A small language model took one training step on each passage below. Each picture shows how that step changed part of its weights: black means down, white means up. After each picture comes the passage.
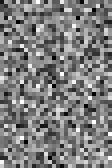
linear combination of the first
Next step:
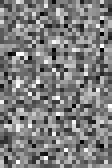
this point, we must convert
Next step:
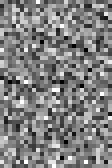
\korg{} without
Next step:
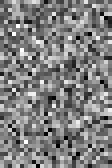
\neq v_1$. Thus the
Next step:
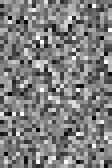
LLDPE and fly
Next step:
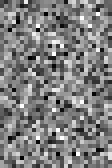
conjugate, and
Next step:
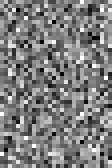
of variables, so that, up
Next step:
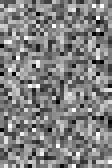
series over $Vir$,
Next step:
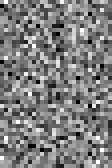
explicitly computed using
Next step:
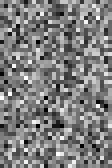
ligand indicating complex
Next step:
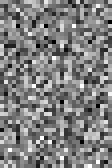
Based on the use of a
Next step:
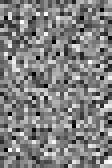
module and $E$ is
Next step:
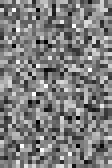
from numerical examples indicates
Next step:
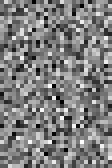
deployments, as well as
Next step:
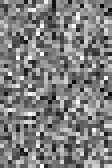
represent the number of vector
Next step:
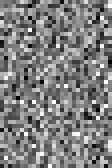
use that ROM inside
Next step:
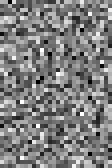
By and large, the observed
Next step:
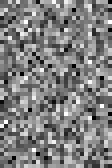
Wikipedia page
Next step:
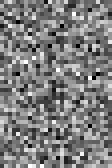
make the results explicit by
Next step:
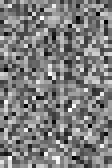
the enrichment analysis
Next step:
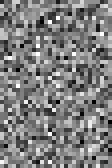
showed that the sizes of
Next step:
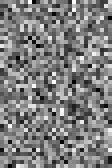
of TI practices,
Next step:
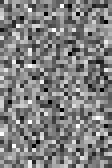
$$ In the first part we
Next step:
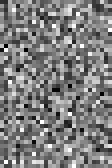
vectors $\vec{r}$.
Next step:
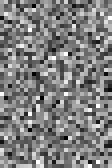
$d$ in this intersection.
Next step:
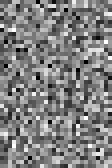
$\Fc$ is atomless
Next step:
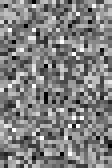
diffusion time 't'
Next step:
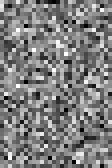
of protoplanetary
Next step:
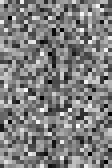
the assumptions of the main result
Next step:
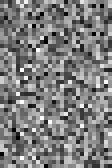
course the [Popular
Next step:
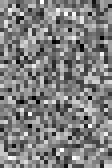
the public medical
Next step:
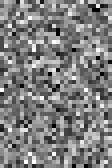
ofloxacin and
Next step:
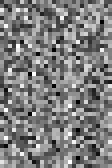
updated with the network
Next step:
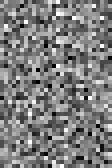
manifests as the law
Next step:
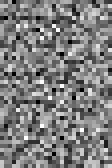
rules and notes in
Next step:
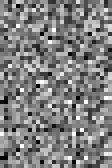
$\Delta$ denotes the
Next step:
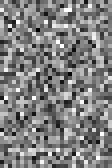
far, and putting all
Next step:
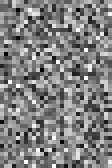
\end{eqnarray}% we obtain
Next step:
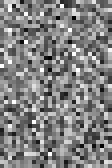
New Zealand,
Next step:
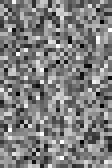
provided. Files The following
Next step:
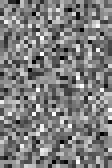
are review papers. The
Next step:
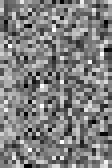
the Republic of
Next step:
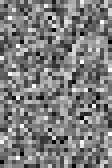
and those of respondents with
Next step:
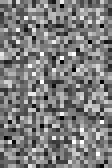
constantly outperforms the
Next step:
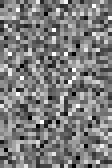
to $\cal T$. This need not
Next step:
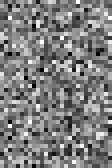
reveals progress of
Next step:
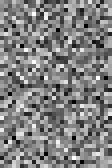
define $(X_z)_{z
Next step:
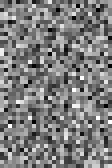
of the thermohaline
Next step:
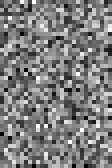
ensemble of transition
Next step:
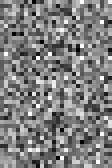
Fe included in the
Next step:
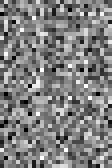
case study with their respective
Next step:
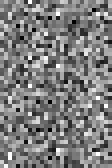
et al. as part of the
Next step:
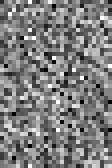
stacking sequence (see
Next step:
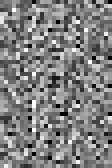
Adolescent Male
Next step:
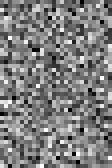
and it causes the
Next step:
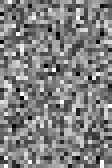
expected Sharpe
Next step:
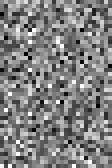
network, resulting in a
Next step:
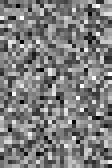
women, youth,
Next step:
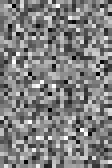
$\alpha >0$ is the
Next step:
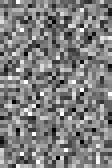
means that in this limit,
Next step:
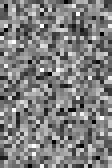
authors should be listed
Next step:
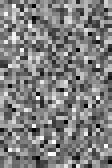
As $X$ satisfies
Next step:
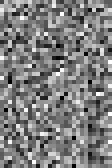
relationships of deciduous
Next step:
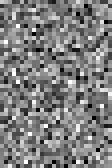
not imply $x \in
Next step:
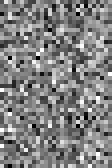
quality control measures and
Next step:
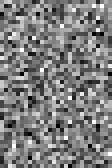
services. It is
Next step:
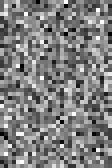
place Jussieu\\
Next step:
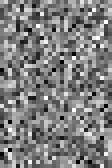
an initial set of 1113
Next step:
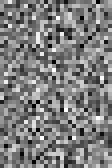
are treated alike since this
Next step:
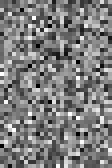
other vertices and no two
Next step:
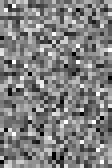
\] is used to arrive
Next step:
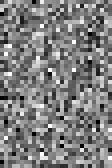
and research community with a
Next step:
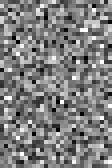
D.~E. Dutkay
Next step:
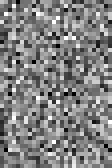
$H$ is norm (on
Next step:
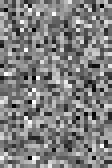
public Noordin
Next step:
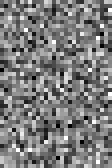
in the source distribution. The large
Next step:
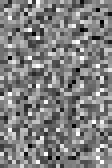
shown in Fig. 1 and defined as
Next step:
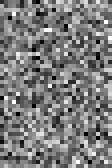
radiogenic heat sources
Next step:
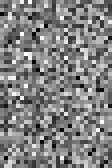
blocks in the canonical
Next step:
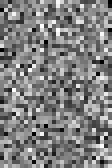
a symbolic politics of
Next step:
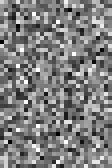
moving redwards and
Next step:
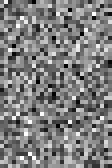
experiment.} \textbf{a}
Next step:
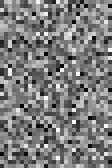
cobordism of minimal
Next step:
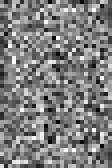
obtained this way is isomorphic to
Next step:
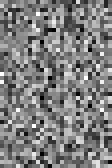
we get: \noindent{\bf
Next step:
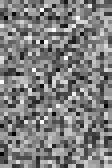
photon energies.
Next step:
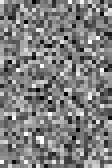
\textbf{Products are
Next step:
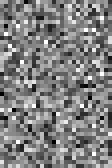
(\ref{c}) the sets
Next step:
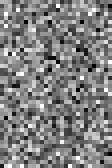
require a great deal
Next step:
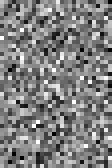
for teaching blogs,
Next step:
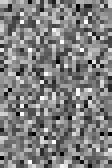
a \otimes b \mapsto b
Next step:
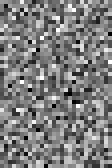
cost per unit,
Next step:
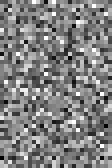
a)=1$ has a unique
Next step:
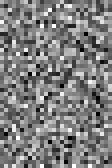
impurities from the
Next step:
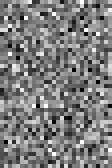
the use-cases that matter
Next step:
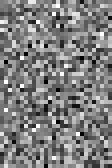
data with slope
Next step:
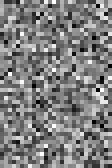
Eastern Bloc during
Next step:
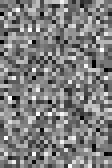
be extended in a
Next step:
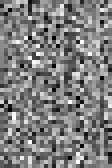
and cultural compatibility is
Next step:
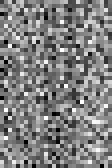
paper deals with the design of an
